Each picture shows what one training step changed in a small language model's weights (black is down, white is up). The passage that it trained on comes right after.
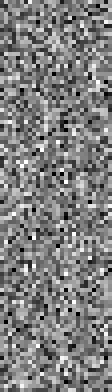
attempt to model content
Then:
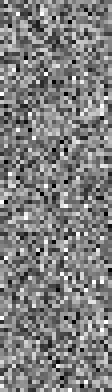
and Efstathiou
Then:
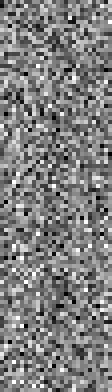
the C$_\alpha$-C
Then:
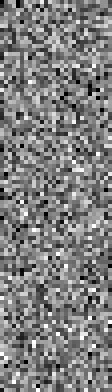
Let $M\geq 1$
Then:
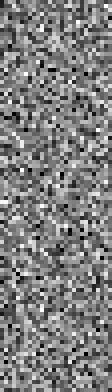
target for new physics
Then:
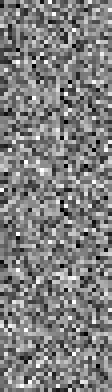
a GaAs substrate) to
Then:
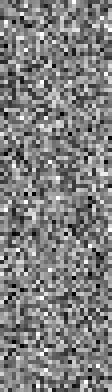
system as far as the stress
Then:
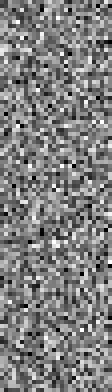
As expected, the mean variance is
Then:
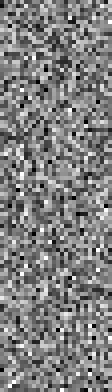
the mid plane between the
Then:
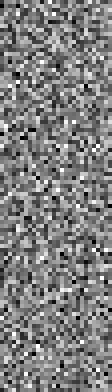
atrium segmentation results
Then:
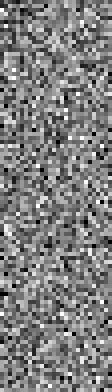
vector meson state more than the
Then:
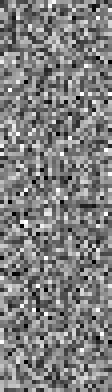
new conceptual solutions as
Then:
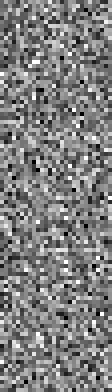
in proton and carbon.
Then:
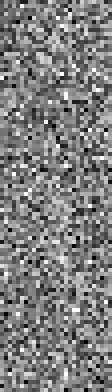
main advantages: i)
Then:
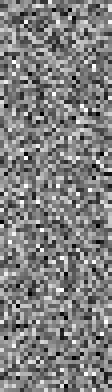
conventional speaker
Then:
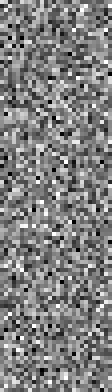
fall inside the corridor
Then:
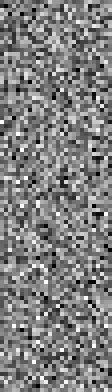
time $t$, there exists a
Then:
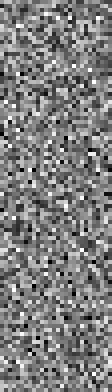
primary motivation for
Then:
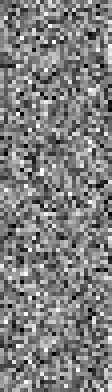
as they will receive the
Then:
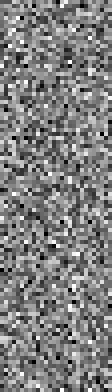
{\it all} spectral bulk
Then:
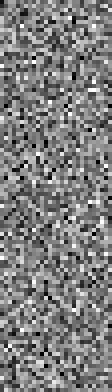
owing to complete spin
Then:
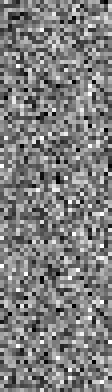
are not conducting, as it is
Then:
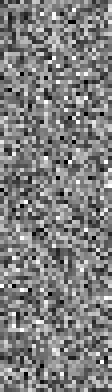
can also be used\footnote{In
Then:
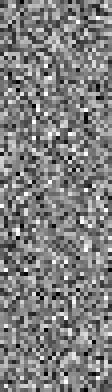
Signals via Phase
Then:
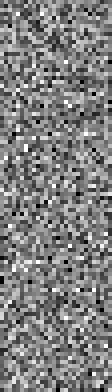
and $0 \leq p \leq
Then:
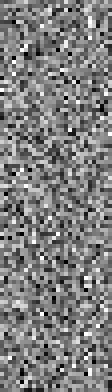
the load demand from peak to
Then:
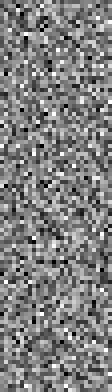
it is, in general, a complex
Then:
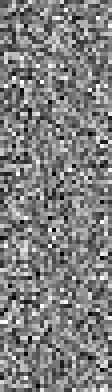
experimental setup for evaluating the proposed
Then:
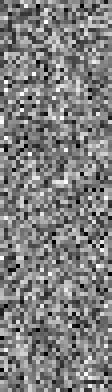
by quenching from 500
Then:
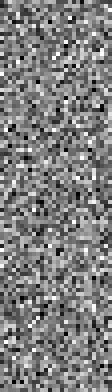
precise measurements in $B$
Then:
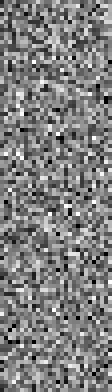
to the thickness of the
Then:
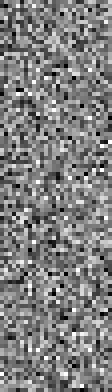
set} Alkali atoms
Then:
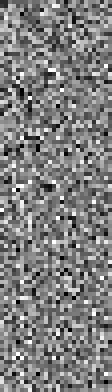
The participants were
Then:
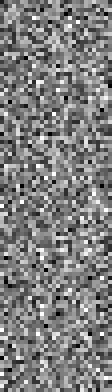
Mary University of London,
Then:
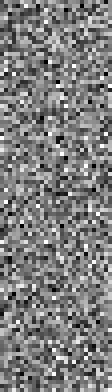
by measurements of hadron production
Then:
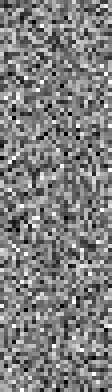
of $\tau$ for which the system
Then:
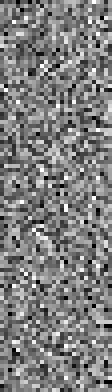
STT effect. Needless
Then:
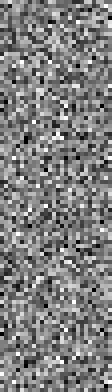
fits to $\ell \leq
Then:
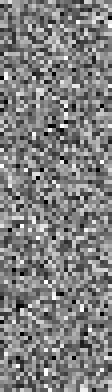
fewer dimensions will correspond to
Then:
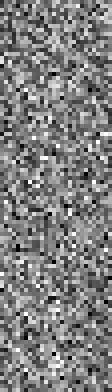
to handle interference and
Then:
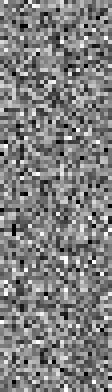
avoids copying the
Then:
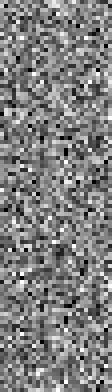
us assume the added noise is
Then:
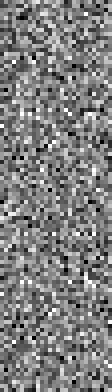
with coefficients $c_0 =
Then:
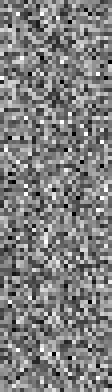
and just above and below the
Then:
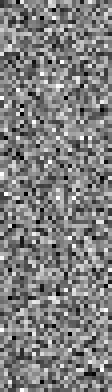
major finding of the study is
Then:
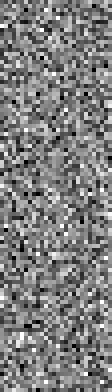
UPOs were evaluated as the
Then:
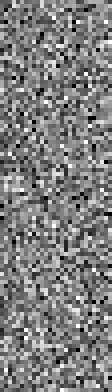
ks exposure time each. The
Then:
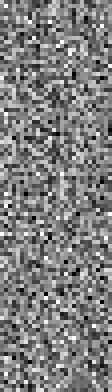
uncharted regions waiting
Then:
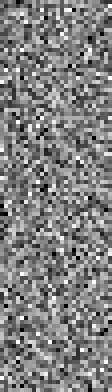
Hence, it eliminates
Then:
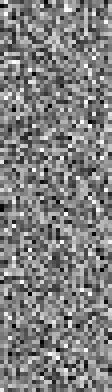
function is used to approximate the probability
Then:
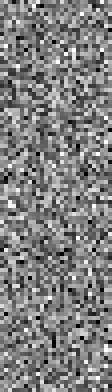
that future observing surveys
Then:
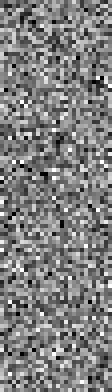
of noise in the projections.
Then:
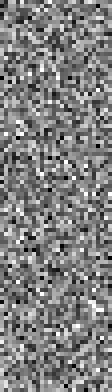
irreducibility and the direct
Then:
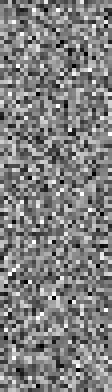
the use of unweighted and
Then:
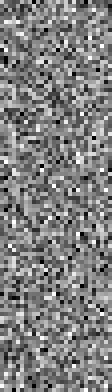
three plots are the keys to
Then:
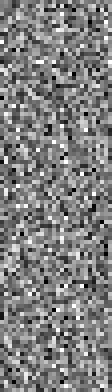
coherent-phonon amplitude
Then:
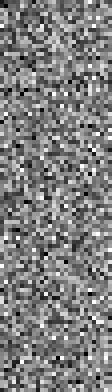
randomly chosen among
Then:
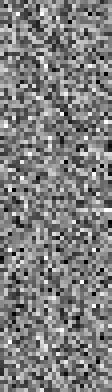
and \eqref{beta} are consistent
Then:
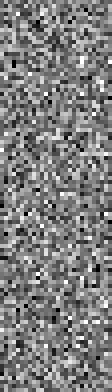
and Iachello F 1983
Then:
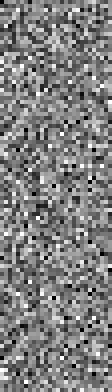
$u^b$, and the
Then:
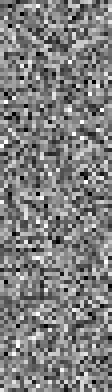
redshifts, or for local
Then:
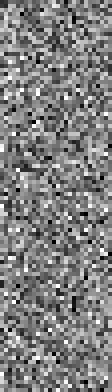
The HPBW values from such a
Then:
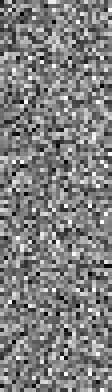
node $u$ and $v$,
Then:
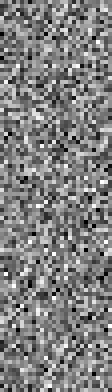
$f(\hat x)\cdot
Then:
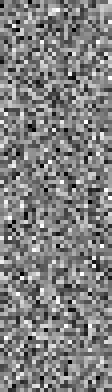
the normalization scheme and consider the
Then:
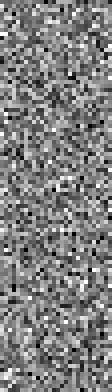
the external outgoing
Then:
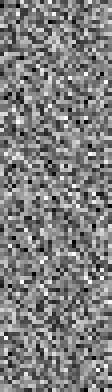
affect the final result.
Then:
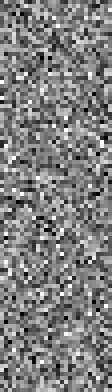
we propose offers an efficient
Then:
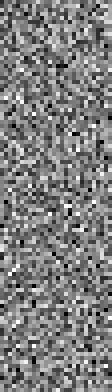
to the scale of inflation,
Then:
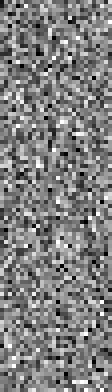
the sudden ionization of
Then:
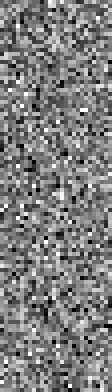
disk. Gravitational waves
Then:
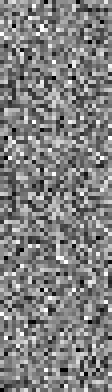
better visibility, only
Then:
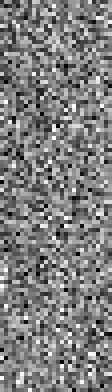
for focusing the beam to
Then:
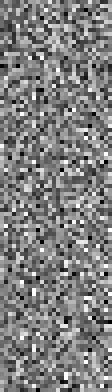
in Phys. Rev. B.%
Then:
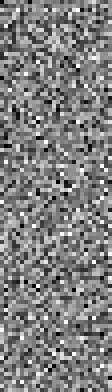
$q_T \gtrsim
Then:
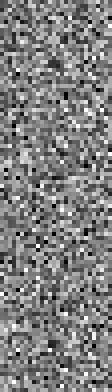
ii: performance tests on
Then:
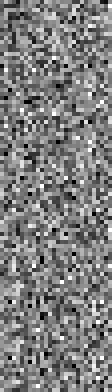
are expressed as follows:
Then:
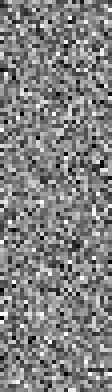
precisely than a single
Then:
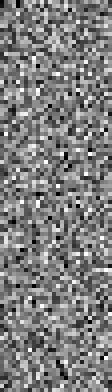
LPM04. The images of
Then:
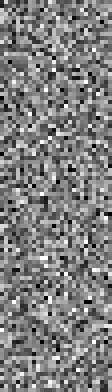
positives. It is thus
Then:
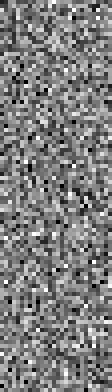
new variable $y$: $$
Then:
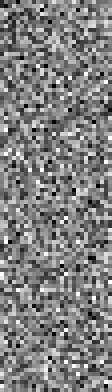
solution of the problem. A final section
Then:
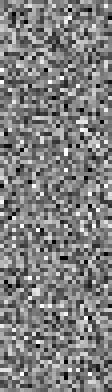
estimation of user identity
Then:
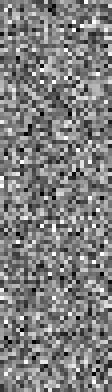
what means loss of
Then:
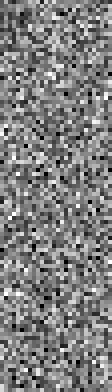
will be a constant of motion on
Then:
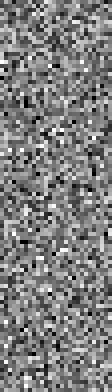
since our objective in this work is
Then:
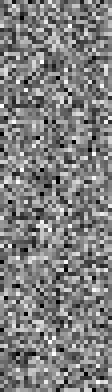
(MHD) simulations would be a
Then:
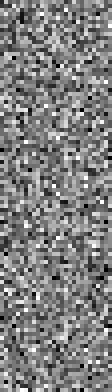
errors $\sigma_z$, we find
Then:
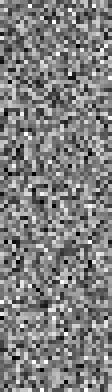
the right panel of
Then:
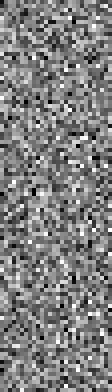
opposite that of the
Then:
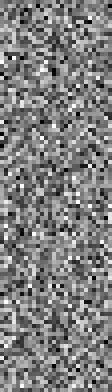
It is based on generating many data
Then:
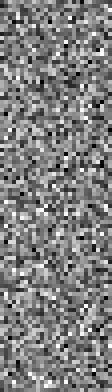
practical interest. It may,
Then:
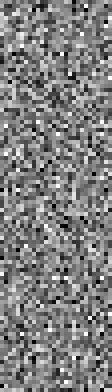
the boundary spins of the square
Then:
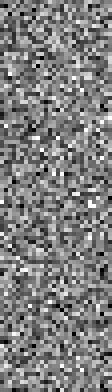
time series is first decomposed
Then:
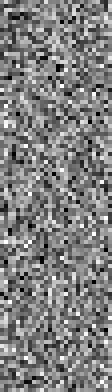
are neither asymptotically
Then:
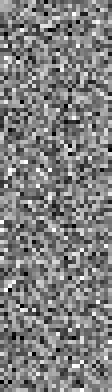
\end{eqnarray} thus giving
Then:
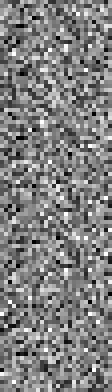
with the energy and also with the current is
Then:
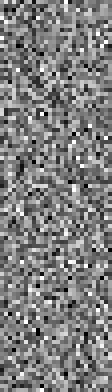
and the Sign Reversal }
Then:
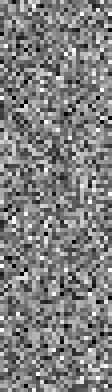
In terms of their potential future use
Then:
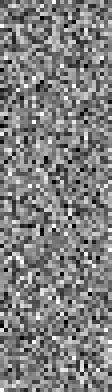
correction to \(\rho\) and
